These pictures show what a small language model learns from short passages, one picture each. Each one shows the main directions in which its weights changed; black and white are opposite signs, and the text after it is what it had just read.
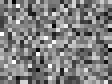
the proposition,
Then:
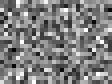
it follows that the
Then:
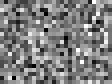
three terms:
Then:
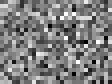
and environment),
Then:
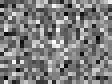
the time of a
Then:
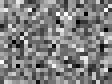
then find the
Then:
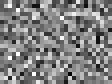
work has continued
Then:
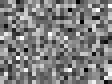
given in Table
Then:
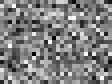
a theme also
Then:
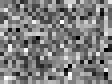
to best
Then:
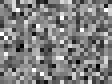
that allows the
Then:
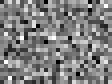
space. We
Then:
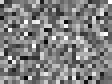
We recall
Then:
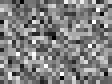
subject to
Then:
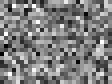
how are the
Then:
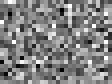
in which case the
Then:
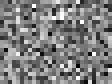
it was shown in
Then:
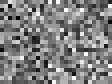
examine the
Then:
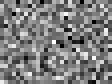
event that
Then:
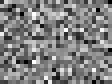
this approach is that
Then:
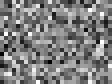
how to act
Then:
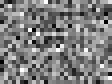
the following research
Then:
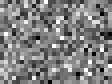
is defined as
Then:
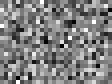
stress significantly
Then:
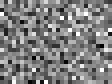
focus on
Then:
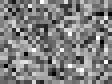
to obtain an
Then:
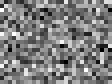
all the different cases
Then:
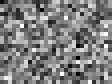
\quad s
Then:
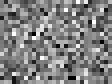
Let $X$
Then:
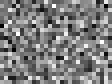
a subset
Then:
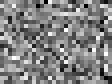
to the sequence
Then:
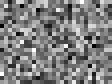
See Theorem
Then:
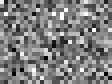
first named
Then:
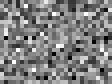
distances between
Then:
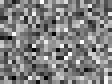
a lower bound
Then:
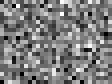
with Property
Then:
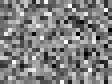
bone scan
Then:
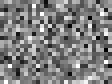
$w$ is
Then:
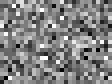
of a subgroup
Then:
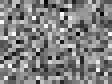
the algebra of bounded
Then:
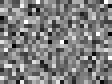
presence of a
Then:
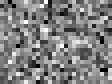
is the period of
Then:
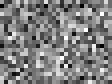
For very
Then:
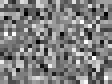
pricing for
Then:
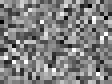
device can
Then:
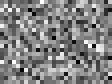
proposed the
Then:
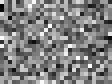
The choline
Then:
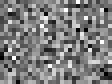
If $f
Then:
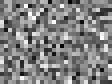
$\hat {\cal
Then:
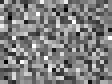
straight line of
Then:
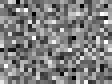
that whole which
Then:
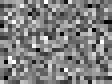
selection of the
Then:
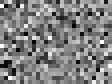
more vertex which
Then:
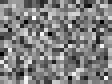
not for the
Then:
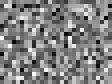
pressure error
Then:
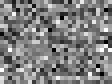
that the components
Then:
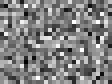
experts in both
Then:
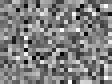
cusp of
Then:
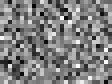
$n$ is
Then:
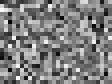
low compared to
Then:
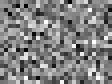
proportion of
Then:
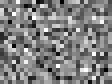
would be a
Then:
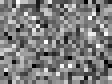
measurements have shown
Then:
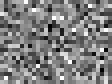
to be optimal
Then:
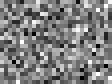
it can lead to
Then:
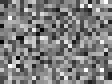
only. Table
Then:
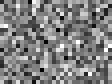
length does not
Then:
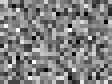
Set up
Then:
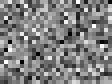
of each vertex
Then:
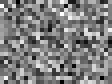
can be the
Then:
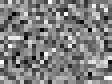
kinetic energy
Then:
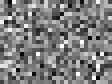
relating to the
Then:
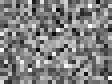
the length of
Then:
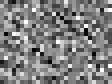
neglect or
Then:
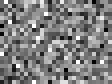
3$, then the
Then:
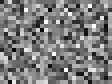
in Y. An
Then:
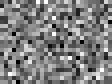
a nonpositive
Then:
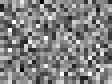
transmission power
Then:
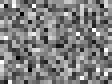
route was
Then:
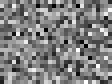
the control sample.
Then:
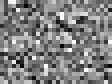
mention that
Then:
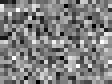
additional end point
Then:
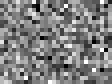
can be expressed
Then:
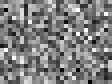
of Digital
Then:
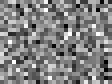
of matrix systems,
